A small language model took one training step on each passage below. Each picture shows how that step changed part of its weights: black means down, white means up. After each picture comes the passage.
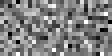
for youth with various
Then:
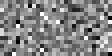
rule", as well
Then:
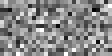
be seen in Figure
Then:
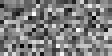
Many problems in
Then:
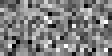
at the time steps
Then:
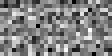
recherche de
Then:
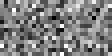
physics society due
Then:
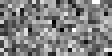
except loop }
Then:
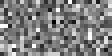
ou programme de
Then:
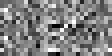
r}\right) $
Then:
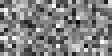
optimization method to each
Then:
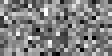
Phys. {\bf
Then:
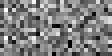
\right)$. In this
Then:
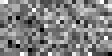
for extracellular
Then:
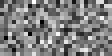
and act as
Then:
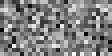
When the energy of
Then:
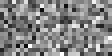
several physiological
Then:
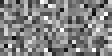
and added value.
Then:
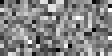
of two above mention
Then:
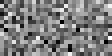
character differences are a
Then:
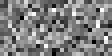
entire onus
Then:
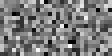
further says:
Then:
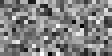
negros, é
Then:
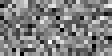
scales computing
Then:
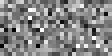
initial asymmetry,
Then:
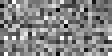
results differ in other studies
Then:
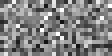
network resources and their
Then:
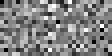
offer insights into
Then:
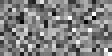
consider 4 tasks
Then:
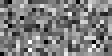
Isidoro de
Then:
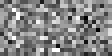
se seleccionó
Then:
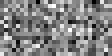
is then connected to
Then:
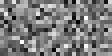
various limiting cases to
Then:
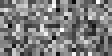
administration on the
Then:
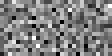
these dependencies are
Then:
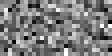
the experimental implementation of this
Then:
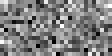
can then be computed
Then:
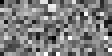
of local behaviour
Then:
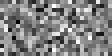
farmers, developing
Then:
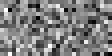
the $\tau$
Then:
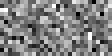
signal peak
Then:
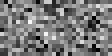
GDP. This
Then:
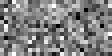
would be related to the
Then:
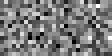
Ra and those
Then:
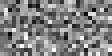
the evidence of using
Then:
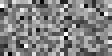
addition, a daily
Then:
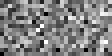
Dr. E.
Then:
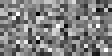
asosli bir
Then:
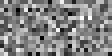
right maxillary
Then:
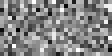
to determine. The
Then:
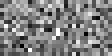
yielded a reasonable
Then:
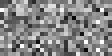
basis for formulation.
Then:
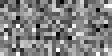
former to detect
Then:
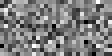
techniques Towards
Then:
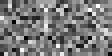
ERK2 -
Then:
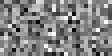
to perfect
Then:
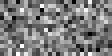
different form for the
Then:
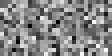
temperatures well below 1
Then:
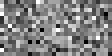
seu coração e
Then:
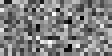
um grupo
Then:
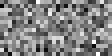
The peripheral
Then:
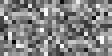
Phys. Rev.
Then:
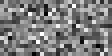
ENDS products
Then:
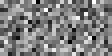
face cutting
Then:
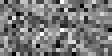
. Proof.
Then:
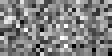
Single Star
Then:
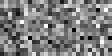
pointed out
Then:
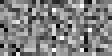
search engine has been
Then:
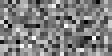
other intellectual
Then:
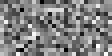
X dengan
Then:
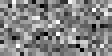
esta investigación,
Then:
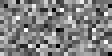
6, Issue
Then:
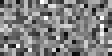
and financial support from
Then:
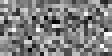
or elliptical
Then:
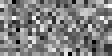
for Run 8 with
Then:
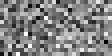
a further level of
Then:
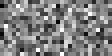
experts by means of
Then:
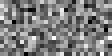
the main positive spot
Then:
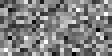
Definition 1
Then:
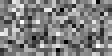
тан олиш
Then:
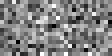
taken along the fluid
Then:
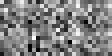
Hamiltonian operators. A
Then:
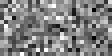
can be applied to
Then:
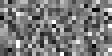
\\\hline Mean
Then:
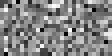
to decrease, with
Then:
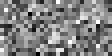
der Gentechnik
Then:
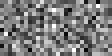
Mean Std.
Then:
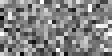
return types,
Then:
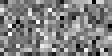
vacuum is
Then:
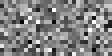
up to 5 m of
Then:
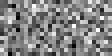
site of potential archaeological
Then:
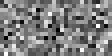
A unifying
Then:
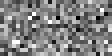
by pQCD
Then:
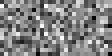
$\Delta \phi$
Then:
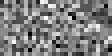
and has previously been
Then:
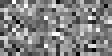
training programs have been
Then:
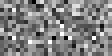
tasks such as
